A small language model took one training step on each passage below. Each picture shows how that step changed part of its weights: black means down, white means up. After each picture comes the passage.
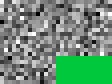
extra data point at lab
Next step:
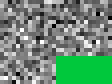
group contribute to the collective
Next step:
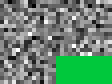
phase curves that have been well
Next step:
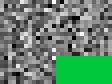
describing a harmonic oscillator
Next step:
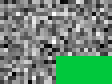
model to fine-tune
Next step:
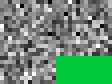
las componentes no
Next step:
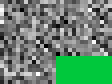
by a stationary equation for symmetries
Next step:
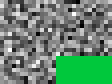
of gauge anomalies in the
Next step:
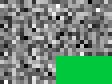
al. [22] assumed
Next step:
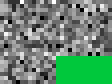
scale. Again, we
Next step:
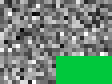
limit allowed by the data.
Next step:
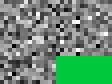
It will be argued
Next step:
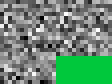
in panel c. Panel
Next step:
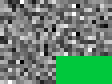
scale of these entities are
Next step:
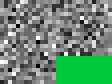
the average LoS is
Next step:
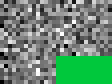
the RL, which is
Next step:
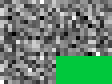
\quad m_d &=
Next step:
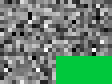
many unmeasured coefficients for
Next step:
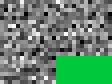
avoid it, proposing alternative
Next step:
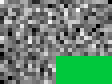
caused by propagation distance as well
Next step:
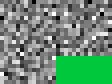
move to the end of the
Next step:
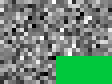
At the one-loop
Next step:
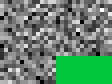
at bottom mass scale are
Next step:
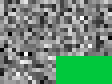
in this simulation were not selected
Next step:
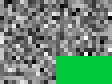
be estimated by determining the ratio
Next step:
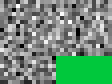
the fabrication of
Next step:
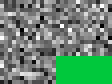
datum for the system
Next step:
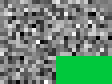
evident, the constant is a
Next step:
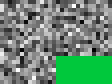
number of sine and
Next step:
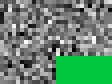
deduced angular dependence of
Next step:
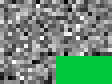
$\Etot$ into
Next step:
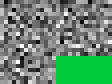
reduced in each step of the
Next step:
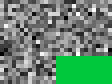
from the functional $Z$.
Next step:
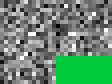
a single database with both
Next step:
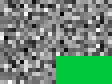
fluctuation in the number of
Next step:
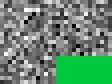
excluded from the sum, and
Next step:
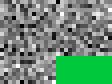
we may not know {\it
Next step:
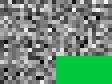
“Review and
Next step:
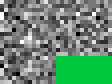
nonsinglet parts of
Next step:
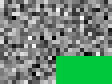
of this agent tone
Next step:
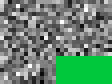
of degree 2. Assuming
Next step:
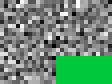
the question "Can
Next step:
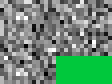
It communicates with the
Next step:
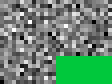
Similarly, nonclassical correlations are
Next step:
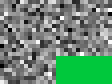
type $\bar f_i
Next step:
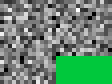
superconducting coil engineering, like
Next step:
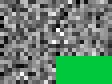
interferometry, as discussed
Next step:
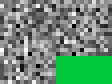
rigid, the two shells
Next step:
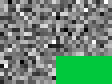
$\beta$-dependence has already
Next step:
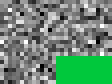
shell. This approximation certainly
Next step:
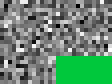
performed with a plane-wave
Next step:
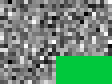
here to predict internal conversion
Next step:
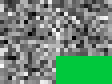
number cannot be further reduced by
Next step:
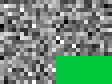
SUTTE%L curve
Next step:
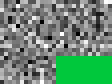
the Williams group at
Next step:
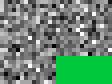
to enhance robustness and balance.
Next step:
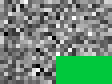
is a separate section (not
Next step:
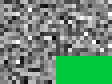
users to these units of
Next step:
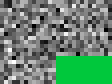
subtracting it from
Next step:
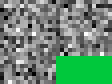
physical scientists.
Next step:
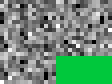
respectively. The performances of
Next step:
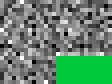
determined from white dwarf cooling,
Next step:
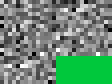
unknown depending on the application,
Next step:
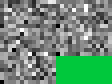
spin pairs. To generate an
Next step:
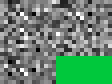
continuous in $f$ and
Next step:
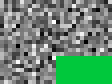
understand the physical mechanism of
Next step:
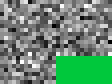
analysis. Since its beginning in
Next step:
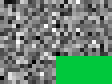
be a pure blackbody with
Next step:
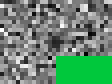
due to the bright defects,
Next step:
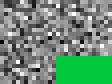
outer envelope of
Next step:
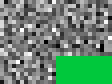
between the deep ocean
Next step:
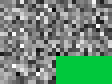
Marshall and
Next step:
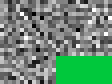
$B-L$ and
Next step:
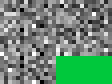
results with experimental results on
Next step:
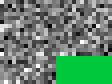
a terraced film
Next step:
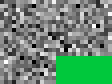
{\it N}=2 chiral
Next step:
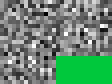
has a more general scope.
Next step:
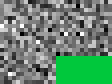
spectrum of mesons with open
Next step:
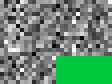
the target state $\vert
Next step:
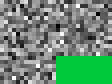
is NP-complete
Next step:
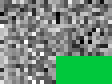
keV | | Energy resolution |
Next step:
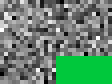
focused on generating feedback that
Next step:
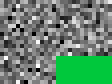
the velocity in bins of perpendicular
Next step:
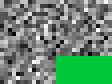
being censored at the
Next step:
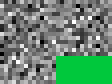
dB increases the delay as
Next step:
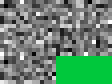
resonances continuously vary as
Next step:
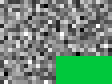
into BEM codes.
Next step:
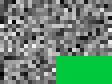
require significantly steeper particle
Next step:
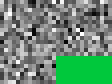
achieve the four-fold symmetry
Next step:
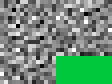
the current knowledge of the perturbative
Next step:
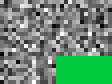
new setup with enough DC
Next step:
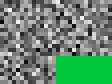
resonance, higher frequencies are
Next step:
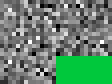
mechanism with a non-zero
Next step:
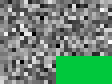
state (CS) is a
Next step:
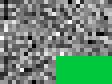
known from that large-order
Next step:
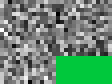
of substructures, which
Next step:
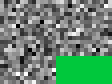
the unfermions to have
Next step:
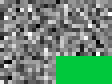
traffic flow information. ~%
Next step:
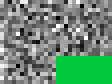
is done by separation of the
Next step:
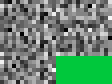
as it is typical for the
